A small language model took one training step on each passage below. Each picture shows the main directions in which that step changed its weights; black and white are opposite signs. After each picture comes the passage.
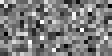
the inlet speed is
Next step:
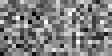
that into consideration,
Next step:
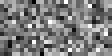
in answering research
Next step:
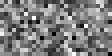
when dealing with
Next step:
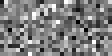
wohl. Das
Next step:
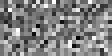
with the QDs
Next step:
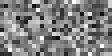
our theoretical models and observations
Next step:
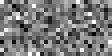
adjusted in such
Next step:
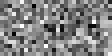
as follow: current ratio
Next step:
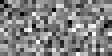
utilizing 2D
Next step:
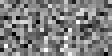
$b$. Results
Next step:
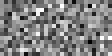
of filtering under
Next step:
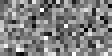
5). The reconstruction
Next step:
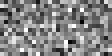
amplitude and width,
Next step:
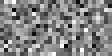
the size of only
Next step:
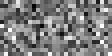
waterways in and around
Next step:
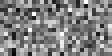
research involved 20 European
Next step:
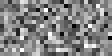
bilan qoplab,
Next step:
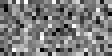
Intelligence, and
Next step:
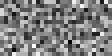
Research Article A significant
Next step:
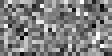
Number Map and
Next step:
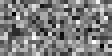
on the tank dimension
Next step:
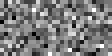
or 0 balls are
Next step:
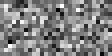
is lower in 39P
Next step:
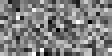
useful for balancing
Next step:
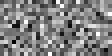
effects are observed using a
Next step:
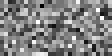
first draft of
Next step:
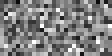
were aligned with bar
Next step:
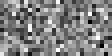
scalable is a significant
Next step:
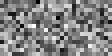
va samarali
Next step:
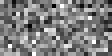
we obtain the standard relation
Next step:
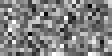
due to few potential
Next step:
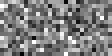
T, Kvist
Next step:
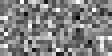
supply chain relationship
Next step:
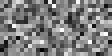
local image} In
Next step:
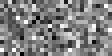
in three dimensions (in
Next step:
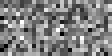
lens candidates
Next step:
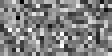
very close to that from
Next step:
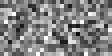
volume and one solution for
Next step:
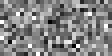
research in the countries of
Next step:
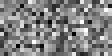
improve biological, particularly
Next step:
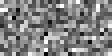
anima il sistema
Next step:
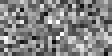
market size, the number
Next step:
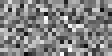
Animal pela Universidade
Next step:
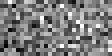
minutes. The figure
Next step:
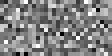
own problem Awareness
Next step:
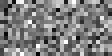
University, College of
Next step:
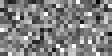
the averaged oscillation
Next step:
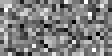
По мнению
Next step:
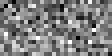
to add to the discussion
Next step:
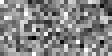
two methods of information transmission
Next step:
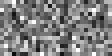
valve point strategy employed
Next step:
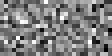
energy region of the
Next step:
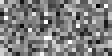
в первую
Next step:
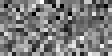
the problem, which we
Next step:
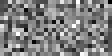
SBP and
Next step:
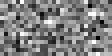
explore the nature of
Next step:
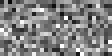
of arrival.
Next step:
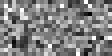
can be written as:
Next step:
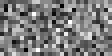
monodromy around
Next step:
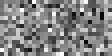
i.e. by
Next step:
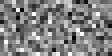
insight into the
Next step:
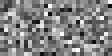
proportionality depends slightly
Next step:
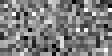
we expect that the
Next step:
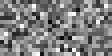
in the study sites were
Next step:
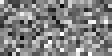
time interval to the next
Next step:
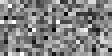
15. Integration
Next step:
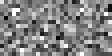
of immunity rate
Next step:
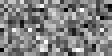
random walk is
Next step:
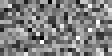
described in Sec.
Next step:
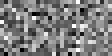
SUSY breaking
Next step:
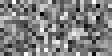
in a SNR data
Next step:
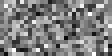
term dependent on the
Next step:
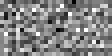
of the working area with
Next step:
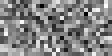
steer an initial state
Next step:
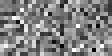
secara teratur.
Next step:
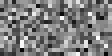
a further crucial difference to
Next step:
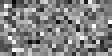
a long time.
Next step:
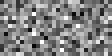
4.4 mm the
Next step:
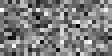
tip with oval
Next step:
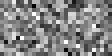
in terms of the
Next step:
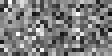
Machine Learning*
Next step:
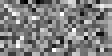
with the noncollinear
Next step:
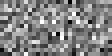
their inclination difficult.
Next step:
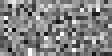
context and emits a
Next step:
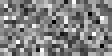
After 2 hours,
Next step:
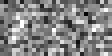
explicit energy density functional for
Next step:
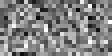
Parity plot showing predicted
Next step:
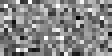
11-year single
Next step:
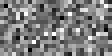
(Check all that
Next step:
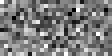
la falta de una
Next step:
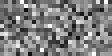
in equal proportions is
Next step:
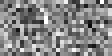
Analysis Test This model is
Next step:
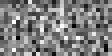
are consistent with the
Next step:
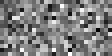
the reviewers.
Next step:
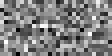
explanation in terms of
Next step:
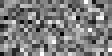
well. Both have
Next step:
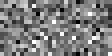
setelah itu
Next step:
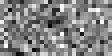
optimal protection than when
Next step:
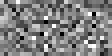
iron & steel
